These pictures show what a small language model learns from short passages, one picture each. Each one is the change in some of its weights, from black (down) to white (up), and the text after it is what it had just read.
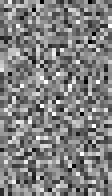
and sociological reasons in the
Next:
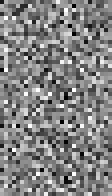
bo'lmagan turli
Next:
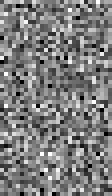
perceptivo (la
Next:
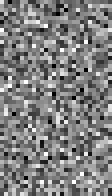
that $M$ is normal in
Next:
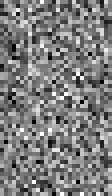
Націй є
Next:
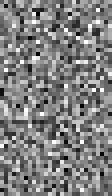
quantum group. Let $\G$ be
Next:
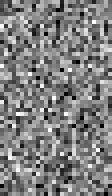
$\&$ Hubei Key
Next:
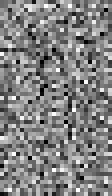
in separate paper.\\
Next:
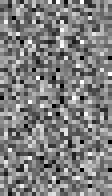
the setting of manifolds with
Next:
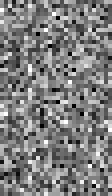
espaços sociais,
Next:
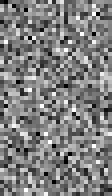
$k\in\K$. In this
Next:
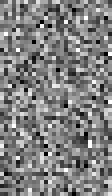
In view of the remark
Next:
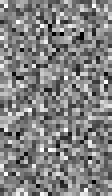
the theorem about the convergence of
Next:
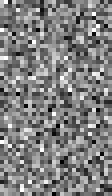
ensured, we proceed
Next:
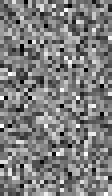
ganz zentrale
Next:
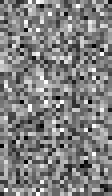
(f) the truncated potential
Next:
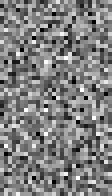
examples). Indeed one can
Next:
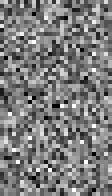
the singular point is given as follows:
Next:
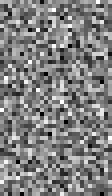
manufacturing operations
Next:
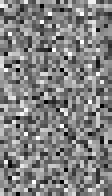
produce associations for each
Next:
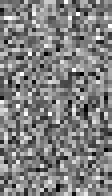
generated distribution is incorrect with
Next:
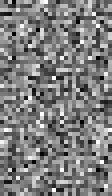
ardă, să
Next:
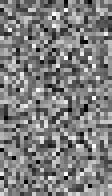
collections of the State
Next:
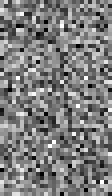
static rectangular
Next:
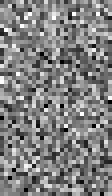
traveled through more distant
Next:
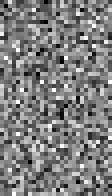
ownership records
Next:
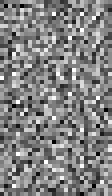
tub gidronimlar;
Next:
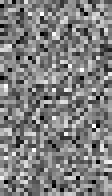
x$. So it will be obtained that
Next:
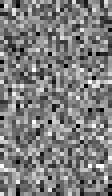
медальйонем і
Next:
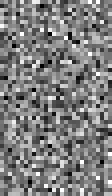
Min Max Observations id
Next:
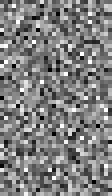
weight and the two-exponential
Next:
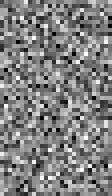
in terms of the probability of observing
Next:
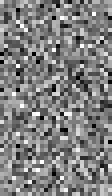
These observables form an algebra which
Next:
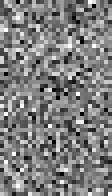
graph-only method that purely
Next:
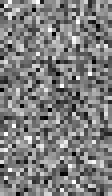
vinculadas con el
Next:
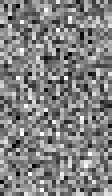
$Q$-dependence of all
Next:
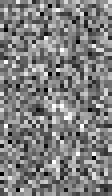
eksport hajmi
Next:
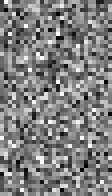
homology groups of the
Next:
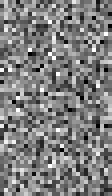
CTA is in progress and
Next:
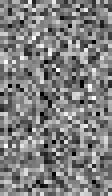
the efficiency, stability and
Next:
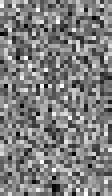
discuss in detail the
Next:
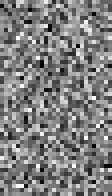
the minimum frequency limit for
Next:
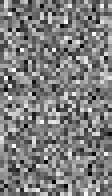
for different values of $M_s$
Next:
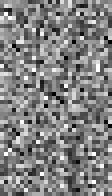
vertical Legendrian
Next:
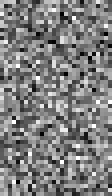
only the risk of tangent
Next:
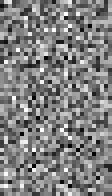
behaviour if $\omega >
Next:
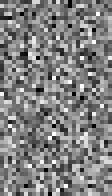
the datasets and a brief
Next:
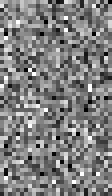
between $L^p$ spaces.
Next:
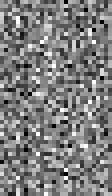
candidates for a consistent
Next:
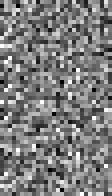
или групповой
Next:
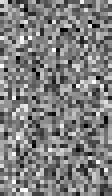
Symbols denote results of DFT
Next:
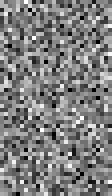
$\M(n,k)$ denote the
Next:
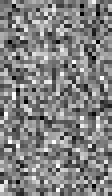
Blanca, dirigidos
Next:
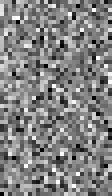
the new propagator has no
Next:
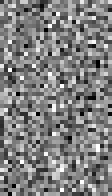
test datasets, respectively. The
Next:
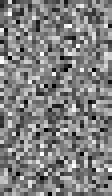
un estadio superior,
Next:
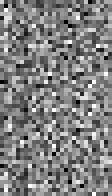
\align \prod_p
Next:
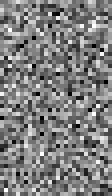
(asosiy integrativ
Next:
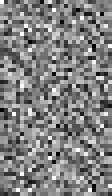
\cite{BBP1} we
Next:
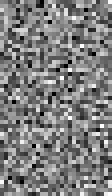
A} \end{align} satisfies
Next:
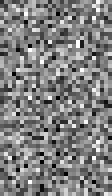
o fígado não processar
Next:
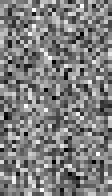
$b\in B$ there exist
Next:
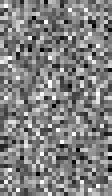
jinoyat ishida
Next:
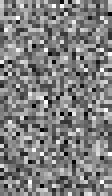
Literasi Siswa
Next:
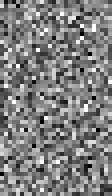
show the time-evolution for various
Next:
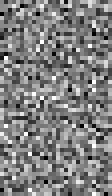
conocemos acerca de
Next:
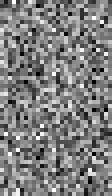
(BSM) of particle
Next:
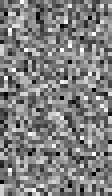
for current and future
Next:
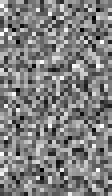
G.~H. Wolf, and
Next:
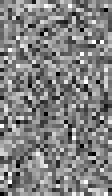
mass separation inside the
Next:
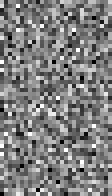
the family (i) of
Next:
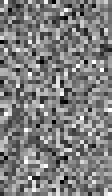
if $R$ is an associative
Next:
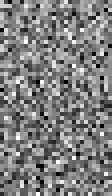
& Model backdoor
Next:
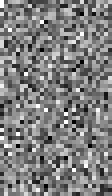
regular in $y$ of order
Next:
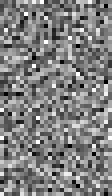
siklus 2 pertemuan
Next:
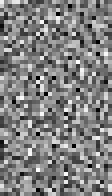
instituti ingliz
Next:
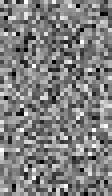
will increase with increasing ion
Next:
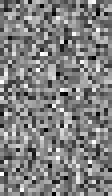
serving engines and
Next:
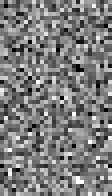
Dr\"ahte und
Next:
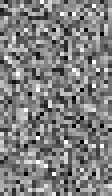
Let $X$ be a strongly
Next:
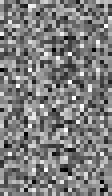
if there does not exist an
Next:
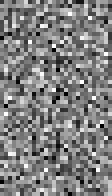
promising approach that the computation
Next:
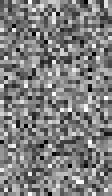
of web-based data
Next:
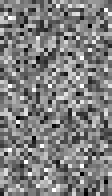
which in our case is Mean
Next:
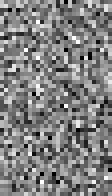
has received increasing
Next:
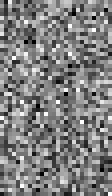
des cultures peut se
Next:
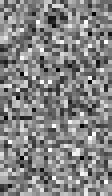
on the construction of the cubical
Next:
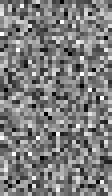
process due to competition for
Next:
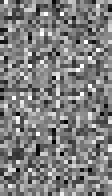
diferentemente partes da
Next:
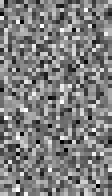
taking periodic boundary
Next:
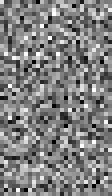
Toxic liver damage
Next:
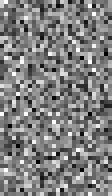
each time step, so we
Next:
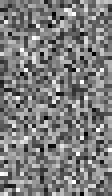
historic modern production
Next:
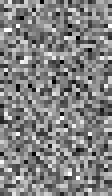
it is reasonable to
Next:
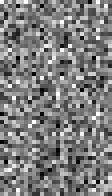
further systematic analysis
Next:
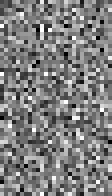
tuta bilishi,
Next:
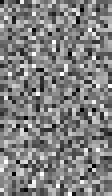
jurídico sob uma
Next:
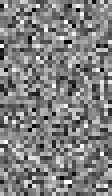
)\right] = 0 \ee For
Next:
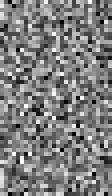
pixel; then we sort
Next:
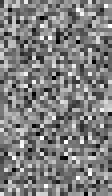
more time consuming than that of the
